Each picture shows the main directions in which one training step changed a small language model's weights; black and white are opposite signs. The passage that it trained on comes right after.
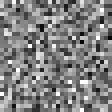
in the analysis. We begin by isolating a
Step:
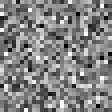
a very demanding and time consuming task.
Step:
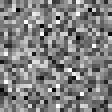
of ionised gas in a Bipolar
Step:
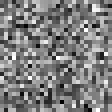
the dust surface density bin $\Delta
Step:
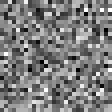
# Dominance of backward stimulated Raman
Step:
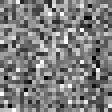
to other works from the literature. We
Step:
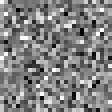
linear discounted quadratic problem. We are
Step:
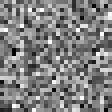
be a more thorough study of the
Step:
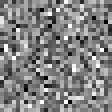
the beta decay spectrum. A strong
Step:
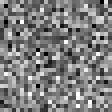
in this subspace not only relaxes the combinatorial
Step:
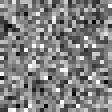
of the calculation of the density response matrix, the
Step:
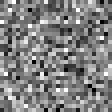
successful clock-transportation experiments have
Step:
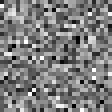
iterations $T$ for RHG, error
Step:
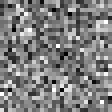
1-connected CW complex . Then for all
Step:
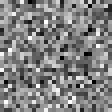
Fornax are reddened , indicating the
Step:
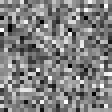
\eqref{eq:noisy rank
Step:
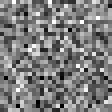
of the outgoing velocity to the incoming one.
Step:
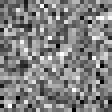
open-source MATLAB code.
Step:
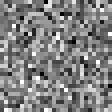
trivial module. The simple objects of ${\cal
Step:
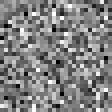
of $Q_\mu$. Now we apply Theorem
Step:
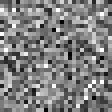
to be truly relevant for large-scale
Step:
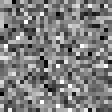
{\partial \psi^*} \frac{\partial
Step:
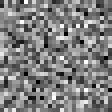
$\ka$-expansion with respect to ${\bf
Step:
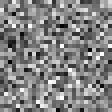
length is $|x|=x_1+\cdots
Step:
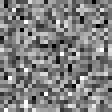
on lattices of more complicated geometry: coordination
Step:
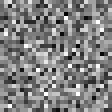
\%$ from the flat (for $x
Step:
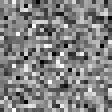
very similar in spirit to the proof of
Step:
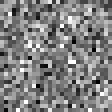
phase. \begin{figure}[] \centering
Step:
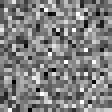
the oscillatory IVPs were
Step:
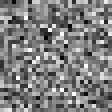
the enforcement of the required physical
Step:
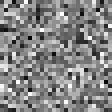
horizontal line marks the target FDR
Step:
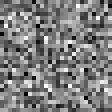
\emph{Infinitely Many
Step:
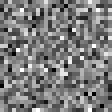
| | Implant encapsulation
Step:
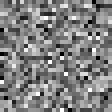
1 in Section 3). Then the case of adaptive
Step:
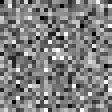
using the current values of $\delta$ and
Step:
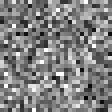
topology could not be well preserved by the initial
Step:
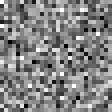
which has 24 vertices: 8 extremal non-local
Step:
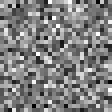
uniformly as $t\to\infty$.
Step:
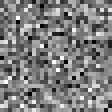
In addition, a few details of the
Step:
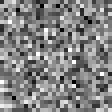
\vskip1.5mm \ni{\it
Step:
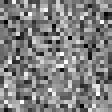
magnetic field using Hamiltonian formalism. \\ \tt
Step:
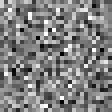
in Yuyuantan Park are particularly
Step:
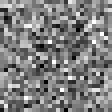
epimorphic image of a local
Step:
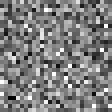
The organization of the paper is as follows.
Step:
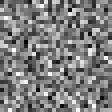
${\cal U}(1)$ can not be identified
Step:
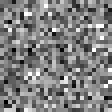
each $x \in \Real$, and
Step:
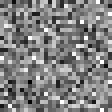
of the state of the field model $F$
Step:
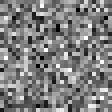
um Vieles besser
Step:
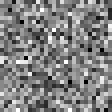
represented by the $\Omega$-spectrum $\{
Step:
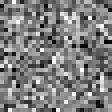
\endabstract \endtopmatter
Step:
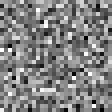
when known. Chichinadze function
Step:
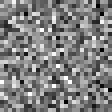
of the $I$ and $J$ operators
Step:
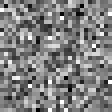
effective action $W = - i \ln
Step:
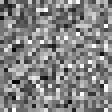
the steady-state component. This leads
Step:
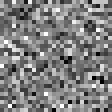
form defined by the complex structure $J$,
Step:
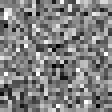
the back-flowing ions from the latter
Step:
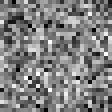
met. \end{itemize} }
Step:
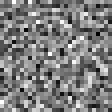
the chemical composition to achieve the desired band structure.
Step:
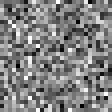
yet larger if need be, one may suppose
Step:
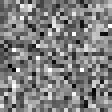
observer. Setting $r =
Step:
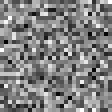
respectively. For $\rm Re_\tau
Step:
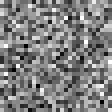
a $\sim 20$\% range in
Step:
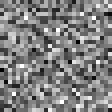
a pole at $s=0$. A
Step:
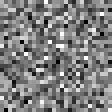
FCC precipitate size and initial
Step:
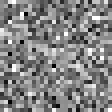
при $n\geqslant2$
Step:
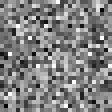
W$ uniquely as $w_Sw'$
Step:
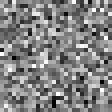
transformation to the Green's function $G$
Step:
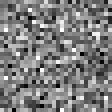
provide the desired imaging detail for the
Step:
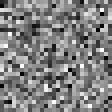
acts as a relatively small perturbation, the gravitational force
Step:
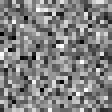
a choice of initial conditions. For holographic
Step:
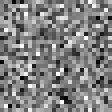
For the initial estimate, we have \[
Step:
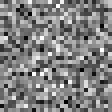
we provide basis images (i.e., the
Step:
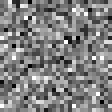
we provide an asymptotic probability estimate in the small noise
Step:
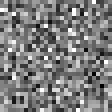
\la{fse} \eea The last
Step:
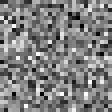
one should anticipate that the more accurate
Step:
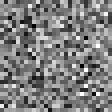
constant. It is worth observing that our locally
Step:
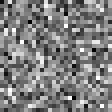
neural-network weights. Adversarial training is
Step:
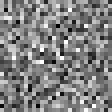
is made that in this peripheral process the
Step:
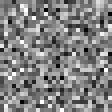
propositions $x$ and $y$, one
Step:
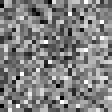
or to allow the metric gauge field,
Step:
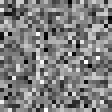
as the iterations number increases. Since the trajectory following
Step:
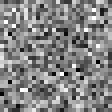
used the estimate $(n-1)!\leq
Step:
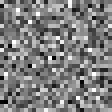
Shuai Dong[1,*]
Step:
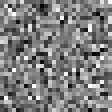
These investigations have discovered significant variation in
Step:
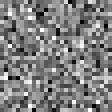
quark mass term from the leading order action, and
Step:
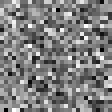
structure is compatible with $\underline{\phi}$ in
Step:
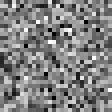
success, even in outer shells of atoms
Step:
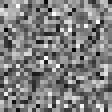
is an interesting problem to clarify the expected
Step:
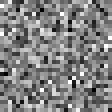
restart. The exhaustive application
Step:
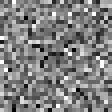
a line bundle in $R$, we have
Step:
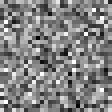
in consideration of the input-output behaviour
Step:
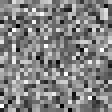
anisotropy. Therefore, to quantitatively analyze
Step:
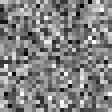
opposite direction to Bob. Alice and
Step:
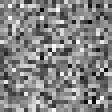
in the \emph{dot-dashed} and
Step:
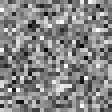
eigenvalues. Hence the approach followed in the previous papers
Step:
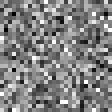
if the sequence is {\it close} in some
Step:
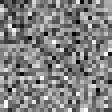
below the $x$-axis, and the interior
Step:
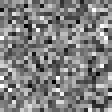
generalized Ohm's law in a cut through
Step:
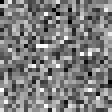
a key role in understanding derivative free optimization methods that
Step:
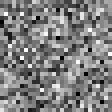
(Fact \ref{nildecomp})
